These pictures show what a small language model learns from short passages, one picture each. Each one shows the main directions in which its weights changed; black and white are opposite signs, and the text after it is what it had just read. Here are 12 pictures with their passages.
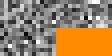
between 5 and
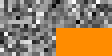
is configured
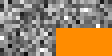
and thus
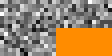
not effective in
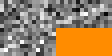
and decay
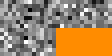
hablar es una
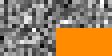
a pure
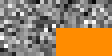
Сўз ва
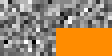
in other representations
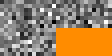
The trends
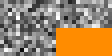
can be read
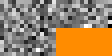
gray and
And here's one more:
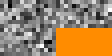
and lepton
